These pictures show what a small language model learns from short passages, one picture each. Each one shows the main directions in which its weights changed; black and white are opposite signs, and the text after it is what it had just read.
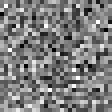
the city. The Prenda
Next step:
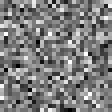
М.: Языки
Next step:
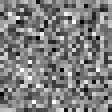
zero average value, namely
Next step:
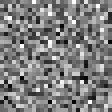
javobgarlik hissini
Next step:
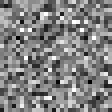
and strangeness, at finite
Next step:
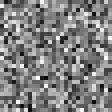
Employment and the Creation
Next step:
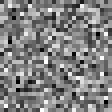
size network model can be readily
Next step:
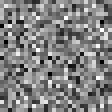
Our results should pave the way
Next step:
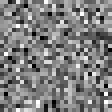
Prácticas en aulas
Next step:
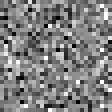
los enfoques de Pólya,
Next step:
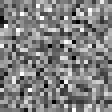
the free flow regime to the
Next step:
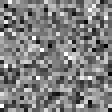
de definir los modos de
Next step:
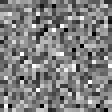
reforms and the task that
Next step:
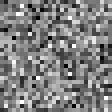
services. À la fois
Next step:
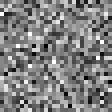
a simple nested-IF into
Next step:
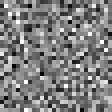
trendy Spielsachen
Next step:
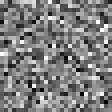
online environment enabled
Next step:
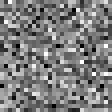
Landscape ecology.
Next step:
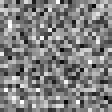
Keuangan (9th
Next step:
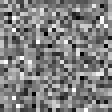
order $ \lambda^9 $. Thus
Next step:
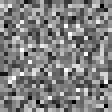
interesting to explore whether
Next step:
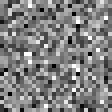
A, Sampson J,
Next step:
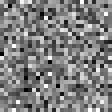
as a continuous variable, it can
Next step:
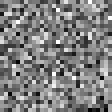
seducción que mantiene esta
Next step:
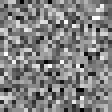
has an array of 7×7
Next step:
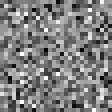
[2]. Bu yondashuv
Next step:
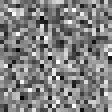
serupa. Wawancara
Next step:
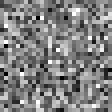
fenômenos que se
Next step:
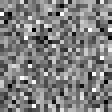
comparable shared task
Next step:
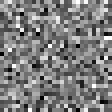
bis D: Evaluierung des
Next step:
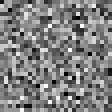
physical setup. In the following,
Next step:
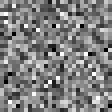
clearly shows a sharp
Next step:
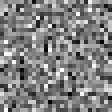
talleres sobre buenas
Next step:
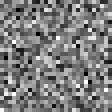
banques camerounaises
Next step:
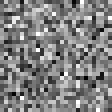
$x$ and $z$ such that the
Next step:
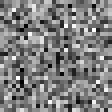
of the trap. In order to
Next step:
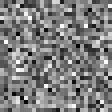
оболочки. Пер. с
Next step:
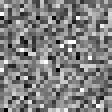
the observed difference in pumping
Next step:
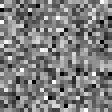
jamiyati "o'z
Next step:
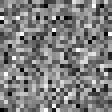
the interferometer itself must
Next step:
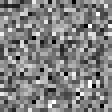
1929-yildagi fond
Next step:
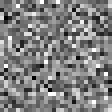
misollar keltirilgan.
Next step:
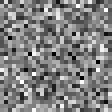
гуллаш 4-май
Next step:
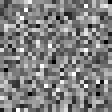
which are not captured by the
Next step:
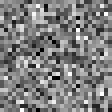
$H$ is the volumetric
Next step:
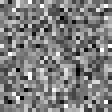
ist. Der Prozess der
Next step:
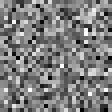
gravity, radiation pressure force
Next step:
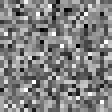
approach is based on the Additive
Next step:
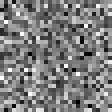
and {111} Surfaces
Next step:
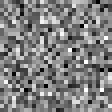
particles in a state of ``relative
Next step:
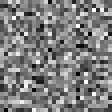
центр УрО
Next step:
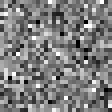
should be given to the decomposition
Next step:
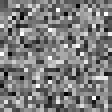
by defining the assistant’s
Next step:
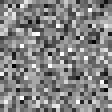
years ago began with the
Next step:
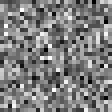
\le V_2$ we find an
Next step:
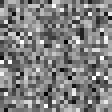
hamda K. Leongard va
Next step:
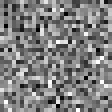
than the near infrared and
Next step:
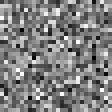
o'yinlar tafsia
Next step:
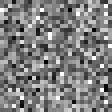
larger value for MESA version
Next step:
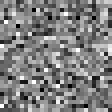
considerably smaller than the corresponding
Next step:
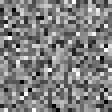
a ser fagocitada por la
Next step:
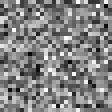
process on the manifold must result in
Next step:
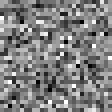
coefficient both imply stronger
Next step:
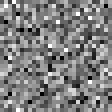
is the Fermi Surface
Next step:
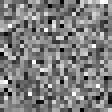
qanchalik joriy
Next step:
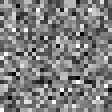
a estação, especialmente
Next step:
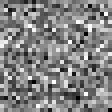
har tomonlama
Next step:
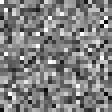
a base conferida pela
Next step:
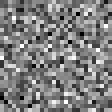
alohida kommunikativ
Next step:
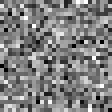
is introduced. Then, it
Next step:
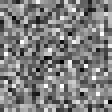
fanini o‘rganish
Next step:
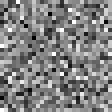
persistent quiescent state.
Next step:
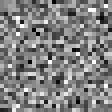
threshold for detection to be
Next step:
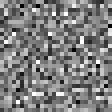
buckling. The plot
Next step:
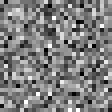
xavfini kamaytiradi
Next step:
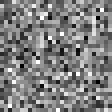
\begin{equation*} \mathcal
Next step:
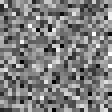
el fortalecimiento de la
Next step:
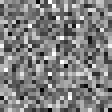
til xususiyatlari,
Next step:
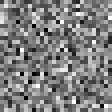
pixel in the resulting data
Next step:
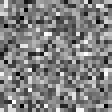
that are present in our photometric
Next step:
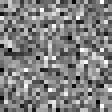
could modify the original
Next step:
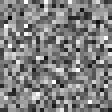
accomplishes the goal of
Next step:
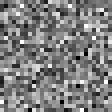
places roles within different
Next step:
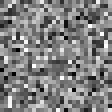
is given by \begin{equation}
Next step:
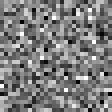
Biases use the corresponding weight
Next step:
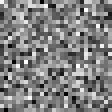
occur as the result of short
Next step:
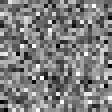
inputs of up to 20 seconds
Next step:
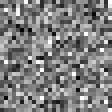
sociali, agevolando la
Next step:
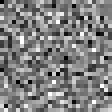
tezislarda keltirilgan
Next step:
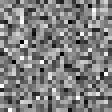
onangga olib boraman.
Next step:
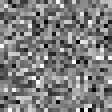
жорий давр
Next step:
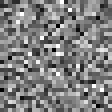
фактів уперше в
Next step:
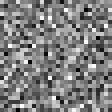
threat domains of security
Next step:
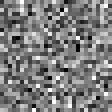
concentrate X-ray to a
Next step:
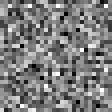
blue lines, positrons by
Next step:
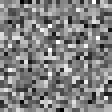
to explore what fraction of
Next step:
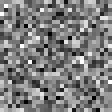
интерес людей к
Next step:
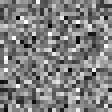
the two-particle wave functions
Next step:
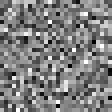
survey of AIS members,
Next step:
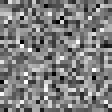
that heats the interior.
